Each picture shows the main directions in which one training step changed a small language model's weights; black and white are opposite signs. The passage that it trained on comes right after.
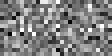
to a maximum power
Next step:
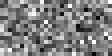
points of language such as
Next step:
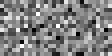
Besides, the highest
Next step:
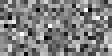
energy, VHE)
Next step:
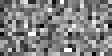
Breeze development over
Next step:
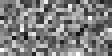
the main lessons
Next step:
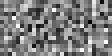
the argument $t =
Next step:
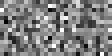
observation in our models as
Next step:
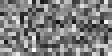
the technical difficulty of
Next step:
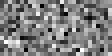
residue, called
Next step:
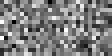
ML results for binary
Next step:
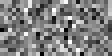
= \frac{A
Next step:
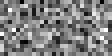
of life. The purpose
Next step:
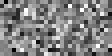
number with the help of
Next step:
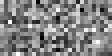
order to give the models
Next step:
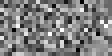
optimizing the measurement process
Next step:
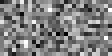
suppliers. This
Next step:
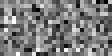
to say that after
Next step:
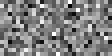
technique, was used to
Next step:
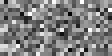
h_A should be
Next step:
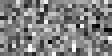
the time of the
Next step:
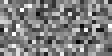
and difficulty in
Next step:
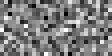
is integrated by combining the
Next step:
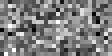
certain class roles as
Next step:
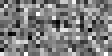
fraction are estimated, as
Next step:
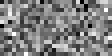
to process data for consumer
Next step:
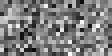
new parameter that would offer
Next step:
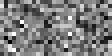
different creativity in
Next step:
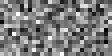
4 Dynamics of
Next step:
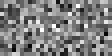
cover solution: with a
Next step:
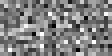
same time, we also
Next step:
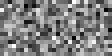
\yes &
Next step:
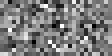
document is the deliverable
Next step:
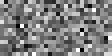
force fluctuations on fixed
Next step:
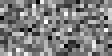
in English, according to
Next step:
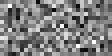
using Bean's original
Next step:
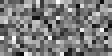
in order to take into
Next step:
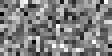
Thus, the thickness
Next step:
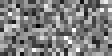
real network conditions for these
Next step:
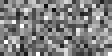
electronic spin of the same
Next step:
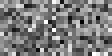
more preferable over
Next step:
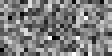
impact; - the protocol
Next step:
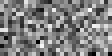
$\alpha \approx
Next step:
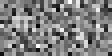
drift and base shear
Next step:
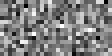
of Khadi
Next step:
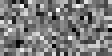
Reasons of
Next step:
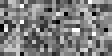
will be used are those
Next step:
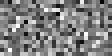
renormalisation conditions.
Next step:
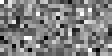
global flow relation is investigated
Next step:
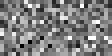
pale yellow.
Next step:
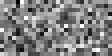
merely the most
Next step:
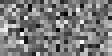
data collection through observations,
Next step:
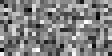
short-term weight loss
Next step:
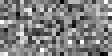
non-uniform strain
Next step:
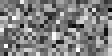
three null hypotheses
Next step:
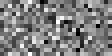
hrs in ~ 25
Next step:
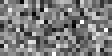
of free trade relations and
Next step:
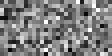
that in the general case
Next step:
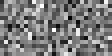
integrating positive and negative
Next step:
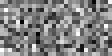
a size such that
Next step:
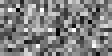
accident ratios there should
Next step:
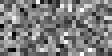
had to study with the
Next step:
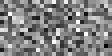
circles on the image.
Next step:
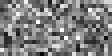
and Adaptive
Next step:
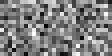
has a different spacetime
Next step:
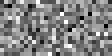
shows the detector response to
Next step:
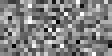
and reuses them
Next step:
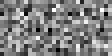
outer regions of the
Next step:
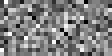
'A', of which
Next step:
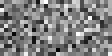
is the difference in attention
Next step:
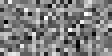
often stabilized using a
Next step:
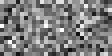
to assess generalizability
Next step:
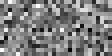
will be analysed and
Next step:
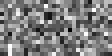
its rapid increase in typical
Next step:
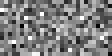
superlinear convergence of exact
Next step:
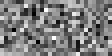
of video are
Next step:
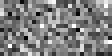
We consider three periods
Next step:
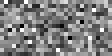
stress on the frame or
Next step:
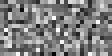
tuned by changing
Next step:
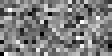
point of view, one
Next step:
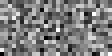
a route to a
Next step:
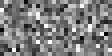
(denoted as
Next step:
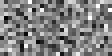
example of this is the
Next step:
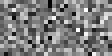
a lesser impact on
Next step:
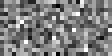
lattice gauge theories. The
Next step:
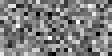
similar routes as possible
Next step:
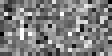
individuals with “deep
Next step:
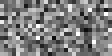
the charged lepton sector as
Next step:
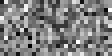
and discussion The data on
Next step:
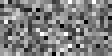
therefore an important probe of
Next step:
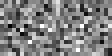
The special economic term
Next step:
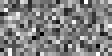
Abstract A positive integer
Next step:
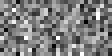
strengthen evidence-based
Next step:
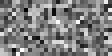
= \epsilon_{\infty
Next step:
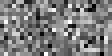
predictions for experiments with general
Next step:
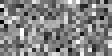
can be observed, although
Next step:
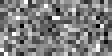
To resolve this
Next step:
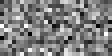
The spectra are invariant under
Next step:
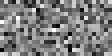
splitting framework requires to explicitly
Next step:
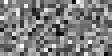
for scattering in such a
